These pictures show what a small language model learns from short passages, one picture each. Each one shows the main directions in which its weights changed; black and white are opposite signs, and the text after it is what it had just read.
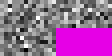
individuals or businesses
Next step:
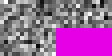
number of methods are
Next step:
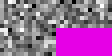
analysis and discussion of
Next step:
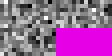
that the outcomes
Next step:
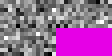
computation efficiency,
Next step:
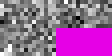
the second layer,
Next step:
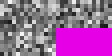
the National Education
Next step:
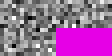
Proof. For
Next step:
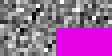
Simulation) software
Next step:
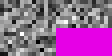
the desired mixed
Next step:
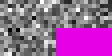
online version of this
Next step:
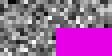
evaluating their performance
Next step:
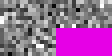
fixed systems can be
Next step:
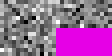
sampling on 9
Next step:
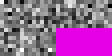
also underlined
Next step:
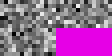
one, assuming
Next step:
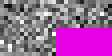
feasible to
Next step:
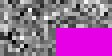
of Computer
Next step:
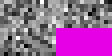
Hence with decrease
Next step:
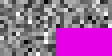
should make it
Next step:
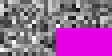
the pH for
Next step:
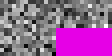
their pretest
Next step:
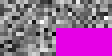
proposals one
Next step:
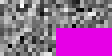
poorest and
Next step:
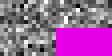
produce a specific
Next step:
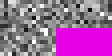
in the form of
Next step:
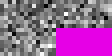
exam anxiety
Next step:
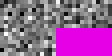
and market access.
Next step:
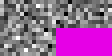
dass die
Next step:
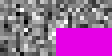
According to the results
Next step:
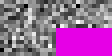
score cut off
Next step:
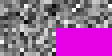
contributing to
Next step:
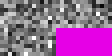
an important parameter
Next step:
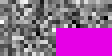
point of view;
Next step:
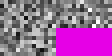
which, after some
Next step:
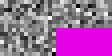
unable to point
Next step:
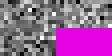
of foreign education
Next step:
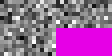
artisans of
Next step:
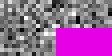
be afforded
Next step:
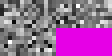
the estimated lateral
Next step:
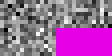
University of Technology,
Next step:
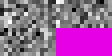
a male and female
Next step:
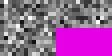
as healthcare
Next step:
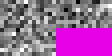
conditioned by changes
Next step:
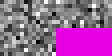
(%) Shoot
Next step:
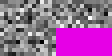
affects academic
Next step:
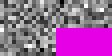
considerations 5
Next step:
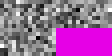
is the more higher
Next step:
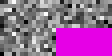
future. In
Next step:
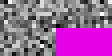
specific test cannot be
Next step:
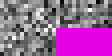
respectively. The
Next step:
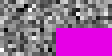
programming language.
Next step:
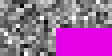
music and movement has
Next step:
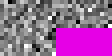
test to be
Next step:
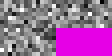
We have made this
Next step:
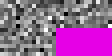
user and content features
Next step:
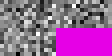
ideal event for
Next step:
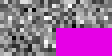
to charge of
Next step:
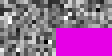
a wound,
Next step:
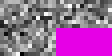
digital banking.
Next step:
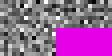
give rise to
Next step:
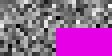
relations" to the
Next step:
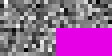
as shown in the
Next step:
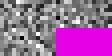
is currently under
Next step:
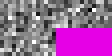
Therefore, at the
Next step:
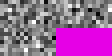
most significant.
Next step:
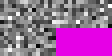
to mark with same
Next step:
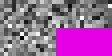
authors declare
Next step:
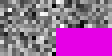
want to
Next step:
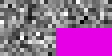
Department of
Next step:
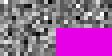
that women are
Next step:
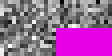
the years.
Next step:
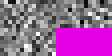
data can be
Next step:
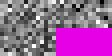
individuals tend to work
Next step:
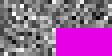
support LNG
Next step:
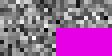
nature) to
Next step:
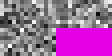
the lognormal
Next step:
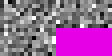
on efficiency indicators.
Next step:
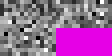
the association between
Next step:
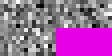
space 1.9
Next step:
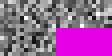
be demonstrated in a
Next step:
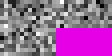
in the developed and
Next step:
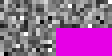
Introduction In the
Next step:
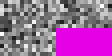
the periods without
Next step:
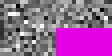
12) show the
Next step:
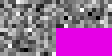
is not interpreted
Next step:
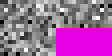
boundary value problem
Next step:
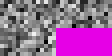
Finally, the
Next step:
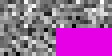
therapy can reduce
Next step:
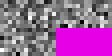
are continuous at the
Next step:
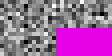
had it before the
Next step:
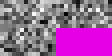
extensive reading
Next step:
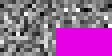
do this, but
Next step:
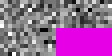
proof of the
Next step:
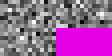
most of the energy
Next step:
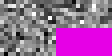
computer, power
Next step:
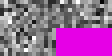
a type of
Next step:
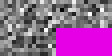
authors have reviewed
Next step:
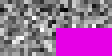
random experiments’:
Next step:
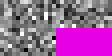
of prenyl
